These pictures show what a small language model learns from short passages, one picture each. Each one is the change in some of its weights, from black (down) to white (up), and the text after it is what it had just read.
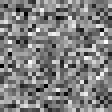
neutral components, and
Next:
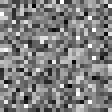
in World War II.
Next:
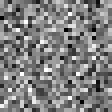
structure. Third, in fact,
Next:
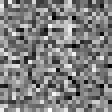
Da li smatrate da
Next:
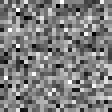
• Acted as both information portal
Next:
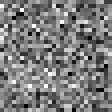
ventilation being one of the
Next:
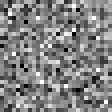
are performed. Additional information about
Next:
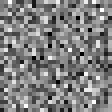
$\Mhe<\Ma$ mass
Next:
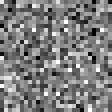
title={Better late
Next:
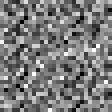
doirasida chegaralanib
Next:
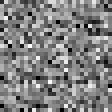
Квинту, М.
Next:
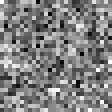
logarithms. In the latter case
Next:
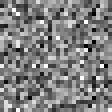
reduced to the known black
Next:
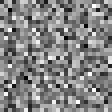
N. NESMEYANOV,
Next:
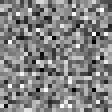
above into eigenfunctions of
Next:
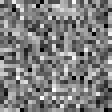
redshift. In the
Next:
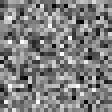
\caption{Stability over drive
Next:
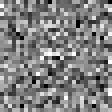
for National Information System -
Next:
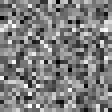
Na⁺ ions concentration
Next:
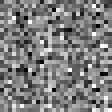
Outrossim, constatamos
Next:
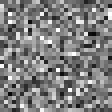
images. These operations effectively
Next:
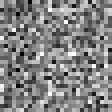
que vêm de práticas
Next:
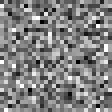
boshqaruv tokida
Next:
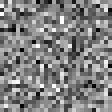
for computational complexity), as an
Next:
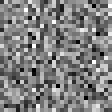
IV. In addition, the
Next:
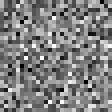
cuestionario válido y
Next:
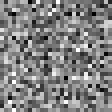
2. Laboratorium test result
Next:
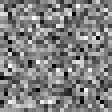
insoniyat, huquq va
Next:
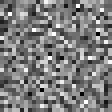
\end{center} \caption[]{
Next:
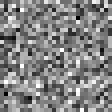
under different conditions¹⁵ and lead
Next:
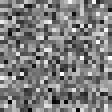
те, що він,
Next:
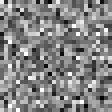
of national, regional & global
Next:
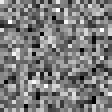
correlations of the phase of the
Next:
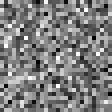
region, increasing overall particle
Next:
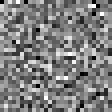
olan coşkunculuk
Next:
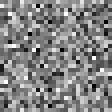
vacuum could create
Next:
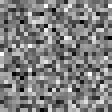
misericórdia do
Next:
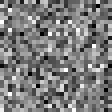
by $$\tilde{\rho}(\beta)
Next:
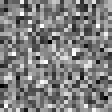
that the impurity behaves as a local
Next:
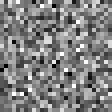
show green flourescent bacteria
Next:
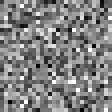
que se esconde por trás do
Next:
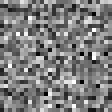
as partial replacement of cement
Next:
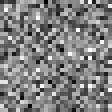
v_r t + \Phi)
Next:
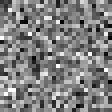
mass increases with the orbital period
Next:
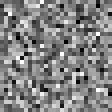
is further tested by the global
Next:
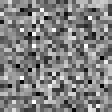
a los demás eslabones de
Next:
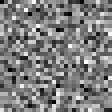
S.H., with assistance from
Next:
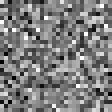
from tympanic membrane
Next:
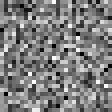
$100\,$m as fit parameter
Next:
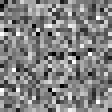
da organização. Figura 6 –
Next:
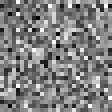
lost from the main server. A
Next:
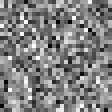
MAC layer mechanisms
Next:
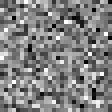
number of vehicle increases in the
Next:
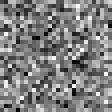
Cave. Among the four
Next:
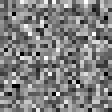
of detectors (D1) through an
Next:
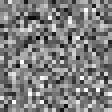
and $\bar{u}$, respectively.}
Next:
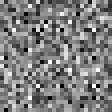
Table 7: Fitted estimate
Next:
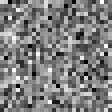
semiotically read the varied
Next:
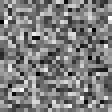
be explored and by slowing
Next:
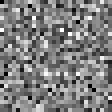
UV anomaly. The
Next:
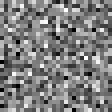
(C) and steady state
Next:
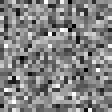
L. Foldy, Phys.
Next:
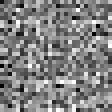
pois tal resolução
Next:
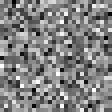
Vanloqueren, G.;
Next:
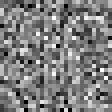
largest harmonics is
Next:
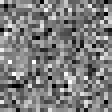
time (with the caveat that these
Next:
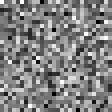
transformation operator for the charges
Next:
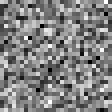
a) a -> Bool
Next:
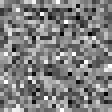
hole carrier density
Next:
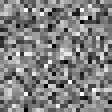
Also, since $f_{\alpha}$
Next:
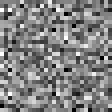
tilidagi nisbiy
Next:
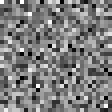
red sideband pulses
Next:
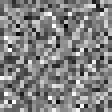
sucessor de Nursultan
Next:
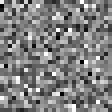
letras antiguas, desde
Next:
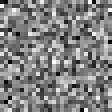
topshiriq va matn
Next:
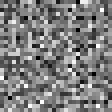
uma continuação do seu
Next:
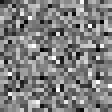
в ландшафтных
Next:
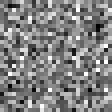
рассматривает 4
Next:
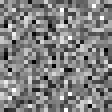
qamrab oladi.
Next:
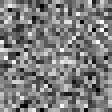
These findings underline the importance of
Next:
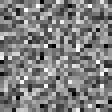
mixture is spread out
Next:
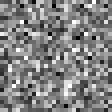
nosso lugar”**: os
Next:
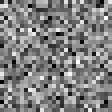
and for $R =$ Nd in
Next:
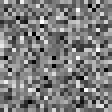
qaratgan holda joriy
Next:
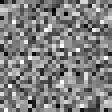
friend like shiva and
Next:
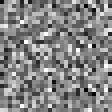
picos dos compostos bem
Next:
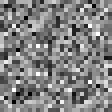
T$_{c-}$ are obtained to
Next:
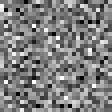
de cette prestation dans la
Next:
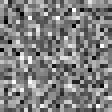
with intensity modulation and evaluated its
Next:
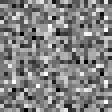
empregos, ou redução de
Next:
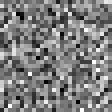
characteristics, and resource
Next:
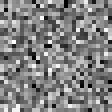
des artistes sur leurs
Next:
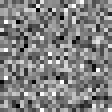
However, the directional antenna
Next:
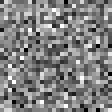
standards of their certificates
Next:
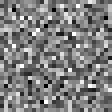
\cite{Lee}. This modifies
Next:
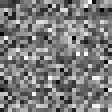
. . .) when it
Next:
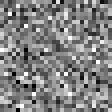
version. Correcting this
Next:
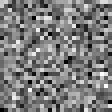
lines on a fixed grid,
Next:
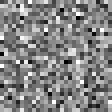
question “*I always
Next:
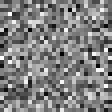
Select countries, file
